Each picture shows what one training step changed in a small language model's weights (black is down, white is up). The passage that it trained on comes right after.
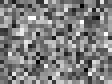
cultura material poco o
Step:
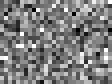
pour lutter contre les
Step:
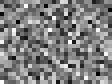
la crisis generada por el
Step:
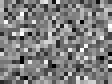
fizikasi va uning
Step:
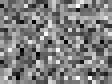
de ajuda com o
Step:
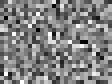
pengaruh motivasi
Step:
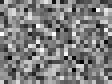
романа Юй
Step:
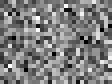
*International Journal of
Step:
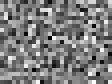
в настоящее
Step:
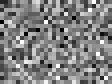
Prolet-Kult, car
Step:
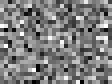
памятниках как
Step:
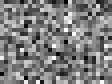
рисунке 4.
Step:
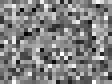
forma, é importante que
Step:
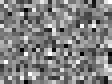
hasil belajar siswa.
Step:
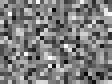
em sua casa? 25.
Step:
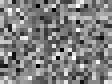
de la définition de
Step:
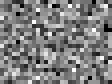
ámbito laboral.
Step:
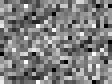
fanlari bo'yicha falsafa
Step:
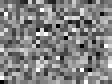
сучасні підходи до
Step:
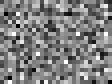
radova čiji je
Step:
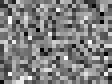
Inson huquqlari
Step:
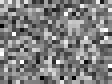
bilim, konikma va
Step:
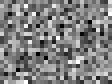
dep ataladı.
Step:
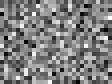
надихнув авторку
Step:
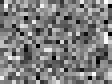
qoca bir çinar
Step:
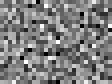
произведений искусства
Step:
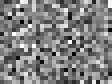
permis de dégager les
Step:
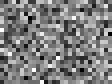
doimiy harakatdagi
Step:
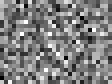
cambiaron a actividades
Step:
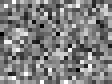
o'ynash to'la
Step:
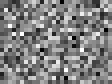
miqdorda ishlab
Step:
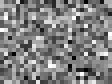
золота, или
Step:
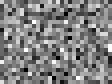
of philosophy and
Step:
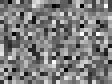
DREI TAGE,
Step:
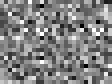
para que se tenha uma
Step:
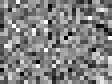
Режим доступа:
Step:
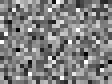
tomonidan ilgari surilgan ilmiy
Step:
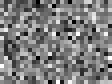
reportó la menor
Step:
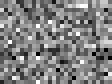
altamente codificada
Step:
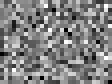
execução. NOK
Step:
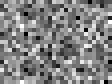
WORDS Qovoqning
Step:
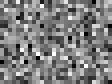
Limpo No.36
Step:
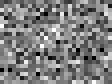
yaratilgan. Ayni
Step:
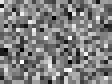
kemampuan mengingat
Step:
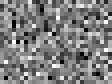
ularning yordami bilan turli
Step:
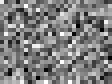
23. Bekenova
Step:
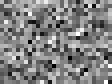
de consulter le site
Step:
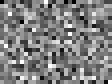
va sayyohlik
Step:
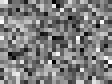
amaiga oshiriladi.
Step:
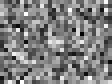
Beban Listrik
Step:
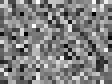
Localization of the
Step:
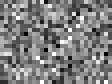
del reconocimiento en un
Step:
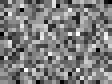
youth. In the process
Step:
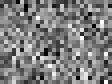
BETMAC 0,8
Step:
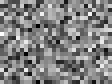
soyut insan olarak
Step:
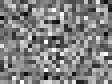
підвищує особисту
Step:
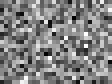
Eyler butun
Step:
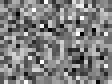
Nima demoqchimiz?
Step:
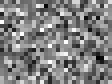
que se les pudiera
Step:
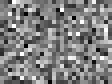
specialists in
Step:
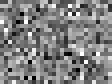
un nuevo modo de
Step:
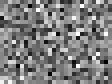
fel, cum ar
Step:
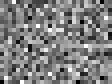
dass die Zukunft der
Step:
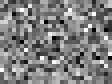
na Região Norte que
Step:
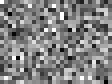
внимание уделяется
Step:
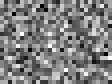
cambio de política
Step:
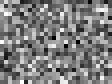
культурная и социальная
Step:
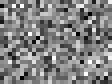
aliran dari impeller
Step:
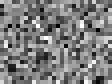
в их содержимом
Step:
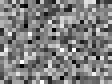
da micropuntura
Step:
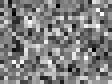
hídricos na
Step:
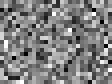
сув ости катта
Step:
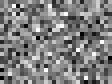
negativas em relação ao
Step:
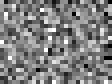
точки в этой
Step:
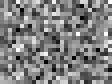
données. Une
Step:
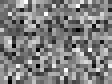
pe de o parte, în mod
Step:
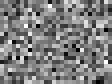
manbayi Kuzgi
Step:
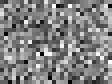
aytib bermoq lozim,
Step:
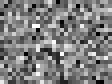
e isso afetava também
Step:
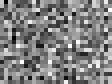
drenagem superficial nos
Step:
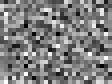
содир этилиши.
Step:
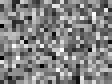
exemplo, quando esses
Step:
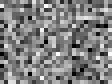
также их работу).
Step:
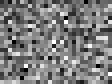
Ганс Гвидо
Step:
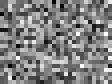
clear increase in
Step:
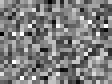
se tendrán en
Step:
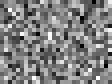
di Irak.¹⁴
